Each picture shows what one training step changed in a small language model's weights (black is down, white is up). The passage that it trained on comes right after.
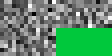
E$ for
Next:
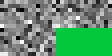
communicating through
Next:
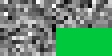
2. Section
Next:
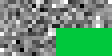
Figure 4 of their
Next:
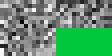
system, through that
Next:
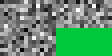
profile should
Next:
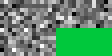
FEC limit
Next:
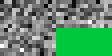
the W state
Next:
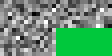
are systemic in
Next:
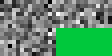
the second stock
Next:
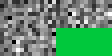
for: C,
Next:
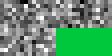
indicator that the
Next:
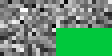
. According
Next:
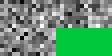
correspond to the material
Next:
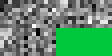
and $Z$
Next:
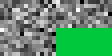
from core
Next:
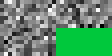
bright as this
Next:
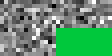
The transitions
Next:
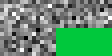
$X$ and
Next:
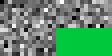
to this problem is
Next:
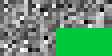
average layer
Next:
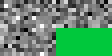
the app in
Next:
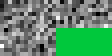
for Providing
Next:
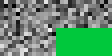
the outer region
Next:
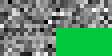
division of
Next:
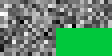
an approximate
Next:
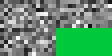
parameters and output
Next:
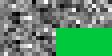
very sterile
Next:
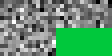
functions. This can
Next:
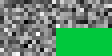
make predictions
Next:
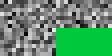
(one for the
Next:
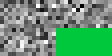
size of the
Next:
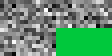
relay between a
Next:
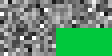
The region near
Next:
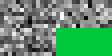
trend -
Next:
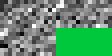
and other findings
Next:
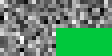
let alone
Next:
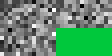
and 7-
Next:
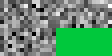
first order with
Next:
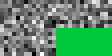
we show a
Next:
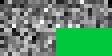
to the environment.
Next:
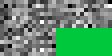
outputs were
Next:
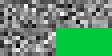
then during the period
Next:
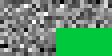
parameter is significant.
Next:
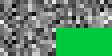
$$ for which
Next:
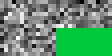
context of current
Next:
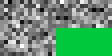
higher values of the
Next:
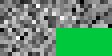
will adopt the
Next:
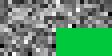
of the core
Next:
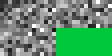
and Fig.
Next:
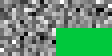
that the average value
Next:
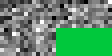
outcomes for
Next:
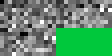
to and to
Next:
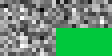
number of parts
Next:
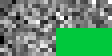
Good and
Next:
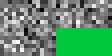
global structure
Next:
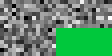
TO soft
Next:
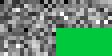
in five
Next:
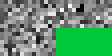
of sight.}
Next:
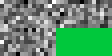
hard for students
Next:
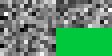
and obtain
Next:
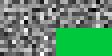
tensor at
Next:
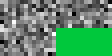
assume that
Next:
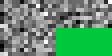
obtained for an
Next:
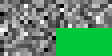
not only critical
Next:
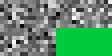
light ring from
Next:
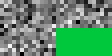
complex function
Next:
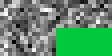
an organization'
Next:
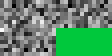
the real standard interval
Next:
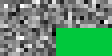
In addition,
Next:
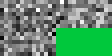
driving the
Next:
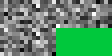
performance evaluation.
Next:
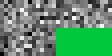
materials, and
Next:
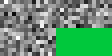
four parameters are
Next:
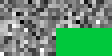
their properties with
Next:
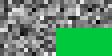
of random
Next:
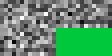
value results of
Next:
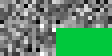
precise control
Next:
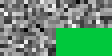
module can be
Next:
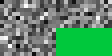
for humans
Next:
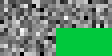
first FS
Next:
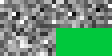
theme of this
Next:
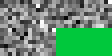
control for the
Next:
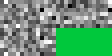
Formulation of
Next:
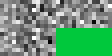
This source
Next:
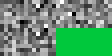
read (see
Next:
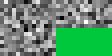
this is a
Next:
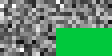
A \rightarrow
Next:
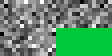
a recently
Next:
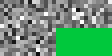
times from the
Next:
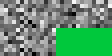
been verified
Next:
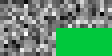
has to be
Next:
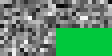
iteration is
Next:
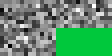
profiles and
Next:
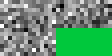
cancel in
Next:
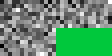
in the control of
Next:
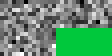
is achieved
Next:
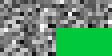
are presented in
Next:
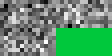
periods of
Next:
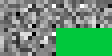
& Computer
